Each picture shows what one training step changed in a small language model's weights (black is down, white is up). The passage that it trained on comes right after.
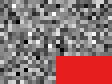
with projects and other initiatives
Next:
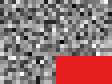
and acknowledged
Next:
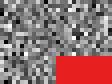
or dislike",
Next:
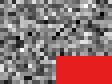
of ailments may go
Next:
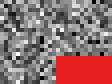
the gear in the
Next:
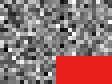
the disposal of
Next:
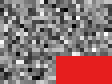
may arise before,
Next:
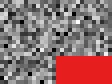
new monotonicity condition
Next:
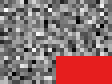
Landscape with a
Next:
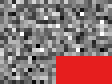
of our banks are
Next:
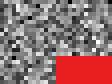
in Helsinki
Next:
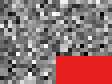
with reservations]
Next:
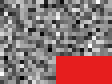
are multiple studies suggesting the
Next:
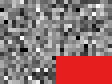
engagement. This analysis shows that
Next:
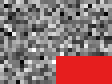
a theoretical concept, can
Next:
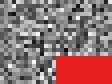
of this trial was well
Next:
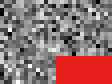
is recognized by the
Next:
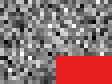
define the optimal combination
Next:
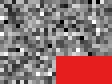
the acceptable limit of
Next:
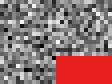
positive impact on going concern
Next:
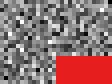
2005. This program was
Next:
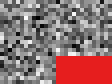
ingredients for
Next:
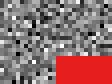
GPx, SOD
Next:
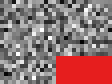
and their impact on the target
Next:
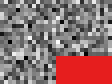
individual can result in single,
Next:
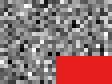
15. I have sufficient
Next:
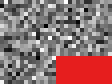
The Pre-Heart
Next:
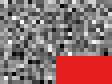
a single output and a
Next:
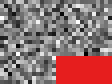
the future, how would you
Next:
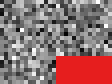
is a fun way to
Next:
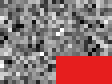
greater than or equals to
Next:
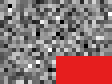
actual manufacturing line.
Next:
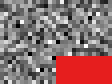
respectively. It is noted that
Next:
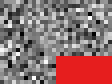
labour appears to be
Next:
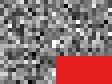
actinoids, as
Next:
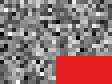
NMP and water in the
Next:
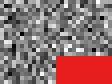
an operator, but a
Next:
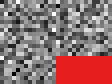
for water mass transformation in
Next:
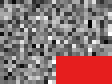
online? Flexible or
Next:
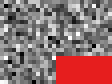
a quantitative method with a
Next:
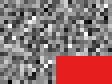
truly blessed
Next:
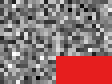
and cannot be reduced to the
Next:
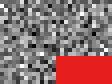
Quality of Life
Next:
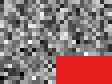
ecosystem niche
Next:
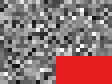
best return on investment
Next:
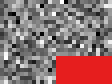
with a rotation angle
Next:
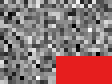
as a graph, and how
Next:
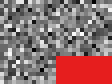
usage, and regulatory
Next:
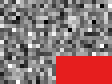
on the boundary of
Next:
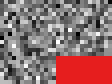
where the former is
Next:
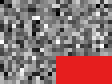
is freely soluble
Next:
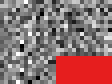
led to the development of
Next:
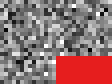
new issues that can guide
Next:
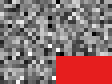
in the experiment, 2 out
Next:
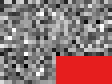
current is injected into
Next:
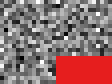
environment is in excellent
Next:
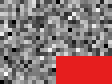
in G1 no significant
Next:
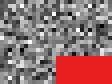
by humans, who
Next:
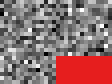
is at focal length
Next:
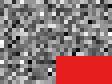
rate, in particular, can
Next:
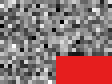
responds significantly at minima
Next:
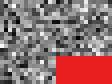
with FH at study
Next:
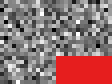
plagued by the
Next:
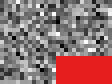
to enhance their algorithmic
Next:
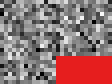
is the industrial action by
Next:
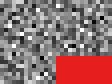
criticism”), the
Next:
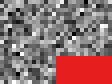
false negative, with
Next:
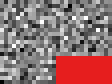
This comprehensive report evaluates the
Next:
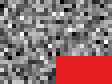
times (Table 2). Table
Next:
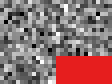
social media the past few
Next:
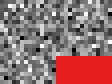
by firearm, the
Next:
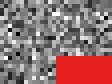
seasonal difference (D
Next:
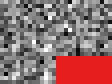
and field of view. In
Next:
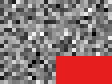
and it depends on the
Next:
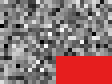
supplement for crop
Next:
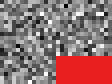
significant resonance effect at
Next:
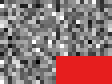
presence of disturbing
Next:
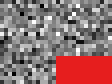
in postcommunist
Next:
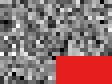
To better understand the mechanical
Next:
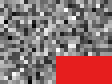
his working hours, with
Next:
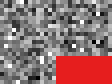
message and the
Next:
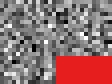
free radicals. The
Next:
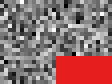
input, a Pattern
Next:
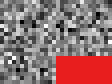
bone silicon
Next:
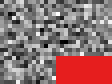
in the field became more
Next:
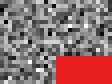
occurs at lower temperatures and
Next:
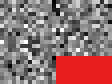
is pending since 1968
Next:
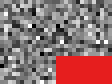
conclude that “one
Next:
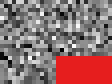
the optimal sample size,
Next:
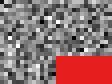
2Et₂S with
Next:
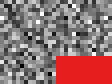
the differences between the methods.
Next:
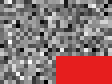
1mm apart.
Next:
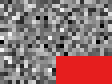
Promote students to work
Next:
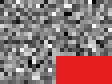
for efficient hydrolysis of
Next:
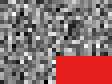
recovered Total active
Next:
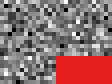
a normal hair growth
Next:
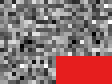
of Mui's
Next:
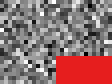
productivity. 5.
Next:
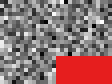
Group Sub Groups 3
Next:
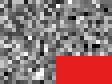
musical instrument rather than
